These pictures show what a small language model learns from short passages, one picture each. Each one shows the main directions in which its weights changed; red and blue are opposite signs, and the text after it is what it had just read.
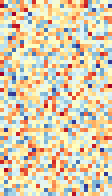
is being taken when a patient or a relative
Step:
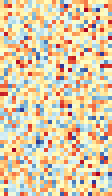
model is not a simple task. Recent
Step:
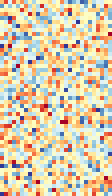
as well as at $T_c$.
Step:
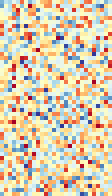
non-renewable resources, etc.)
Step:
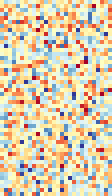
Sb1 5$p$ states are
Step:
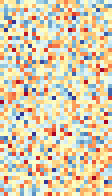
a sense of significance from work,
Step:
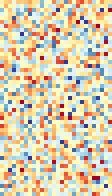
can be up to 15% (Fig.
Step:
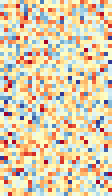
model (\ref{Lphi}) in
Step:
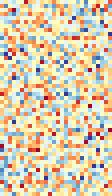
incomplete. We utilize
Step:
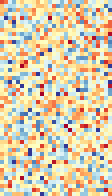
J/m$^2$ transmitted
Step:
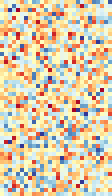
beyond proposals in the literature
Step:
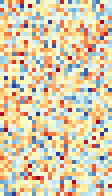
between the participating baryons.
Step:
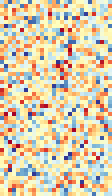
weather warnings in
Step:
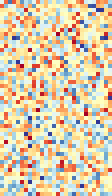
are discussed, particularly for supporting the
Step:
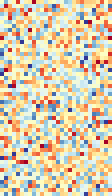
use of multiple components to model the surface
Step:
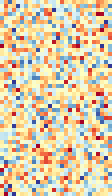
on the asymmetric heat transport.
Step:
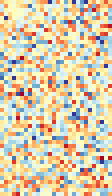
Comparison of CH₄ emission
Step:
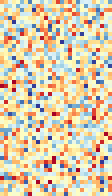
main outcome of our work. After
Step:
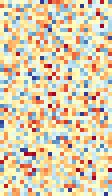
вузов /
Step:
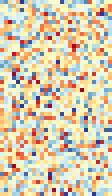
being feasible to port each version
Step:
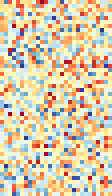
inadequate training of 31
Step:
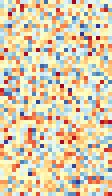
is the two-body radial distribution
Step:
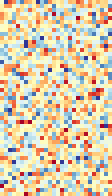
star formation history at $z >
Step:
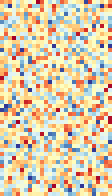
variable-length source coding
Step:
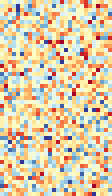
engagement affected school culture through the
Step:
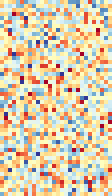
segmentation in order to obtain probability
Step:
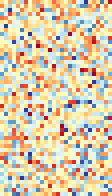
| Fan-Vercauteren
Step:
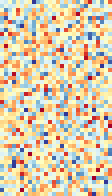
more than 200 between the RASS and
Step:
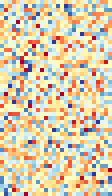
dipoles to the observed scalp
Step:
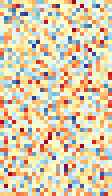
to surpass the performance of its
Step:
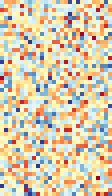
time has elapsed, the temperature at
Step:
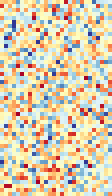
a marginally unstable ${\cal
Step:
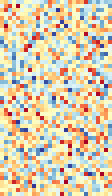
function of $N$ for the
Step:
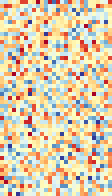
language classroom and when applying the
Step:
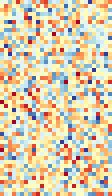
or modify their answers from the
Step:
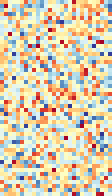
magnetic measurements—which underpin
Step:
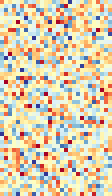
we get \begin{eqnarray}
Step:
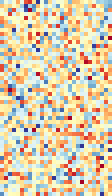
simulated transmisson signal which we
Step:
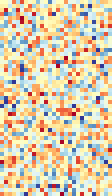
bēē ní
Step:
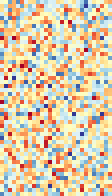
techniques to adults. 4.
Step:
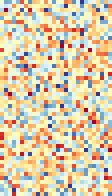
photovoltaic devices and on
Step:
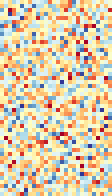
dataset is limited to storms that occur
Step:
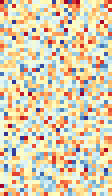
This publication made use of the
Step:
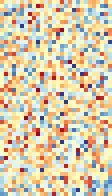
(**d**) along the red
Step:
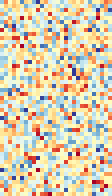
are shed daily. Therefore,
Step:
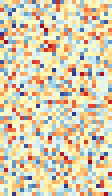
exhibits a youthful stage with
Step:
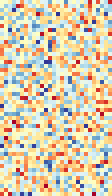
United Kingdom}
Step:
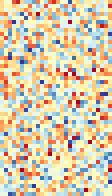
tumours, RA has been shown
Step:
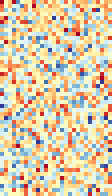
Reporting Items for Systematic
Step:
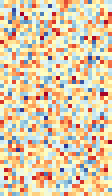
elevation angle relative to the
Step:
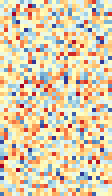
study titled *Digitalization
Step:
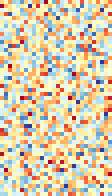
reconstruction of post-conflict
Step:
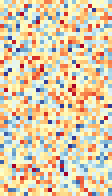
that the statistically-inferred
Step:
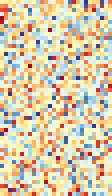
Bidang Pendidikan
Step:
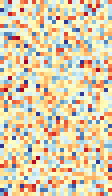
concerning cocoa hulls
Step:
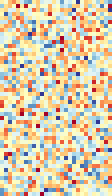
disk seeks and system calls made
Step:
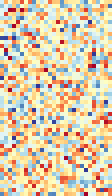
efficient. \textbf{Results.} We
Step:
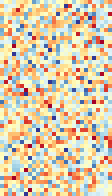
than low frequency experiments. In particular the third
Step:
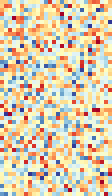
indeed rise to an infinite
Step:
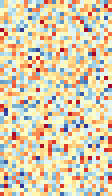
\\ SVM vs LR &
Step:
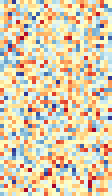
as a sequence of tokens
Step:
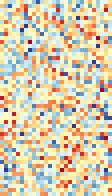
understanding of the behaviour of individuals and
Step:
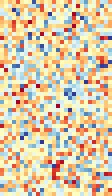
are deliberate, using specifications
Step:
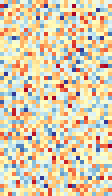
are together in togetherness from both points of
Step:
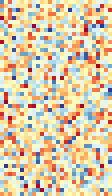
and vision. 2. Retail
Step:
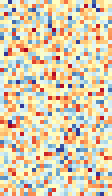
of Aeronautical grade medium
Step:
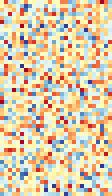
every time. Table 2 also shows that the
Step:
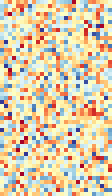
developed. Teaching learning algorithm is used
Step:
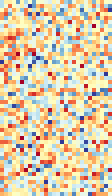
of the cochlea. We
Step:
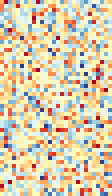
dark matter to scatter off a nucleus
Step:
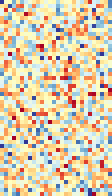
(e.g., Aunio et
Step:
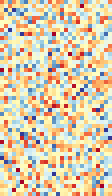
reasonability of Interest rates. When
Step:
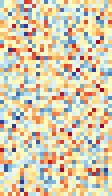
from the radioactive decay of
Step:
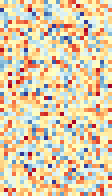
to preserve society against
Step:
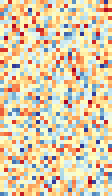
are generally required to interpolate
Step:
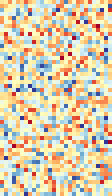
can be estimated in the description of the
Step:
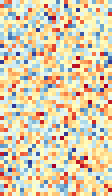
of titanomagnetite
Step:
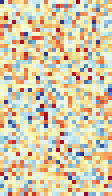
and γ Dor g-mode
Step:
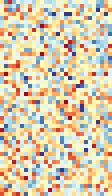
phases: a preliminary research
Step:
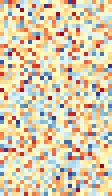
and Performance The relationship marketing
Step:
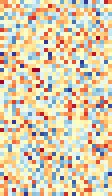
dark green to light green.
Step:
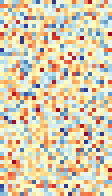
neoclassical school. More than a
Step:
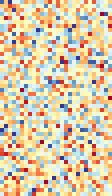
$$\begin{aligned} 0 &=
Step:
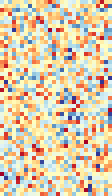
heart, he knows he needs
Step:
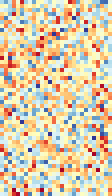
the fiber output. Furthermore, the
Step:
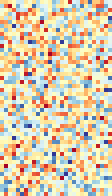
with a global optimization framework consisting of
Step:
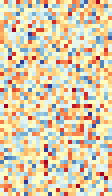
ranks because e-commerce
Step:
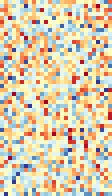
provisions of worship as an
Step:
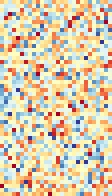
impacted by the acceleration services
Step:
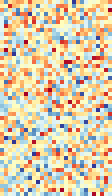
designers and users of KOSs need
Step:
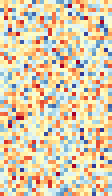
(4), the significance is only
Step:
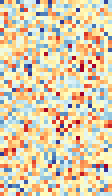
winner of the AIM 2019
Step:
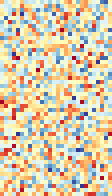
the interstellar medium (ISM),
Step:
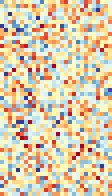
CFD analysis. The results indicate that
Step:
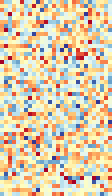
and it inhibits acid secretion
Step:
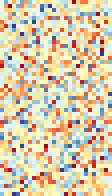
fibre matrix interface to the end of
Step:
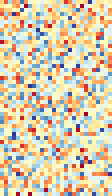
\begin{figure} [!ht]
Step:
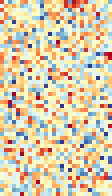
Note that the total luminosity
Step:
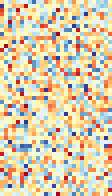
the sender as in unicast,
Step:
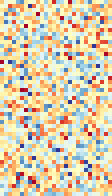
inflationary models defined by a potential function
